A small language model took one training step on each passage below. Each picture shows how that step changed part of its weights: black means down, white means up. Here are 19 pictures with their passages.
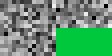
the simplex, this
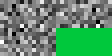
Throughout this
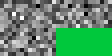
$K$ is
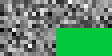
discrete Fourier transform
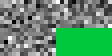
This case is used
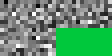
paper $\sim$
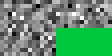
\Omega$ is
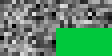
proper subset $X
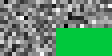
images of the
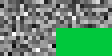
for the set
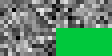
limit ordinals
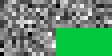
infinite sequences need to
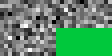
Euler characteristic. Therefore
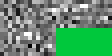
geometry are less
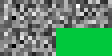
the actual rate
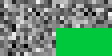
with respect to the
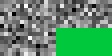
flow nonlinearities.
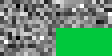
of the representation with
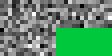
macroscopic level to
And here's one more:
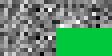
\rt \backslash
